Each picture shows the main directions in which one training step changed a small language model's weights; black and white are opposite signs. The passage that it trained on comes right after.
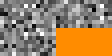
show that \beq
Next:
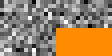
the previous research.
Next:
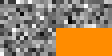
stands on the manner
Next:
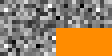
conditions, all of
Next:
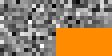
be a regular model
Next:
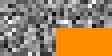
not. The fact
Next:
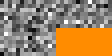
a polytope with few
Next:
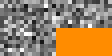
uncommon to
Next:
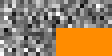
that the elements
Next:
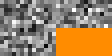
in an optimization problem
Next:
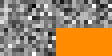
and denote by
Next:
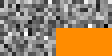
maximal density is the
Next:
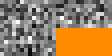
in a setting where
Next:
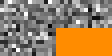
However, it is
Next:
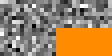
bounds found in
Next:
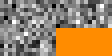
such that \[
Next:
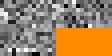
define our ordered basis
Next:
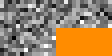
its wideness
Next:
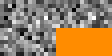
that there exists an
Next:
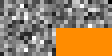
imperative to
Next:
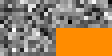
with applications to
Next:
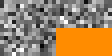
comparison. Next,
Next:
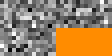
is a discontinuous
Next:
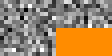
\cosh y
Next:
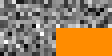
ergodicity property of
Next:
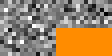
by making replacements
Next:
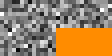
their corners
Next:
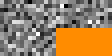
step and remove one
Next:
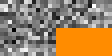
at least one of
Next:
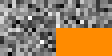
of $\bar
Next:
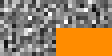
the length of a
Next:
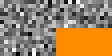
charts on
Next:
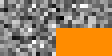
this knot
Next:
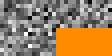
the purity exact
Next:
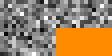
who proved that there
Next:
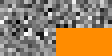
$Y$ and
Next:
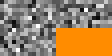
for the ML regression
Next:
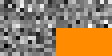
there is a constant
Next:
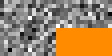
the periodicity of
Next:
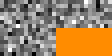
The fluid velocity is
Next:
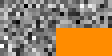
remark that when
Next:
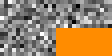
open tubular
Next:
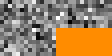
for Complex
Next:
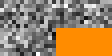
single Grassmannian rather
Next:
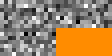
a weak version of
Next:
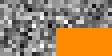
is new.
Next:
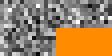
here that for the
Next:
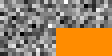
solvable presentation that
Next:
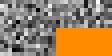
of all sides are
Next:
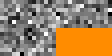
invertible matrix, and
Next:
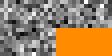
we obtain that $$
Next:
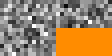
by diagonalising the
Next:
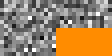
the subprobability
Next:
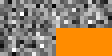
therefore, to
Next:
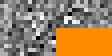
is solved approximately
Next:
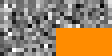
that only the first
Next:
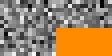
\R$ and
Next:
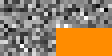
the electric potential
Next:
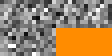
to establish countable stability
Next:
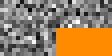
this is a sign
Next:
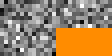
second equation in
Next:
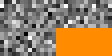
non isotropic case this
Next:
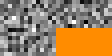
\partial (F
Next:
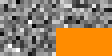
be found in
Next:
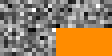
- \alpha
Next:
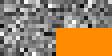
duplicated in the
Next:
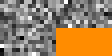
at the coproduct
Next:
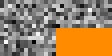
this upper bound result
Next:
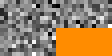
denote by }\\
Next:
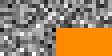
i \ge
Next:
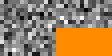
is the compact space
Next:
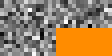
global minimizer of
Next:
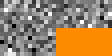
the overall time
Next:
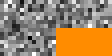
there is an edge
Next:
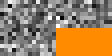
(ii) The
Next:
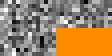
case. An example
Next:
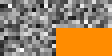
& \textrm{
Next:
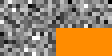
States of
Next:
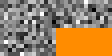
up to equivalence.
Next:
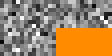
generalizing the
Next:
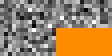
is an analytic function
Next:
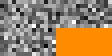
stratified bundle
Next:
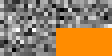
the ''equivariant
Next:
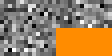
with an overall
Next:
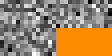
[pin =
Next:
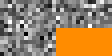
Remez type
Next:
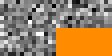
be a rotation of
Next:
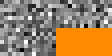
which satisfy the condition
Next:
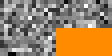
the construction above,
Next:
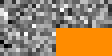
define the quantities
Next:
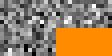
corresponding to those
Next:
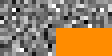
been almost entirely
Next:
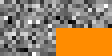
kinetic system
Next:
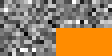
Table 2, we
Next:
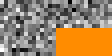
year 7 of the
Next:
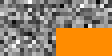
solution obtained by
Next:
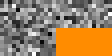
a jump length
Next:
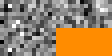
and $n$
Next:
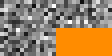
this end, we
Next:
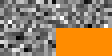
skew hook.
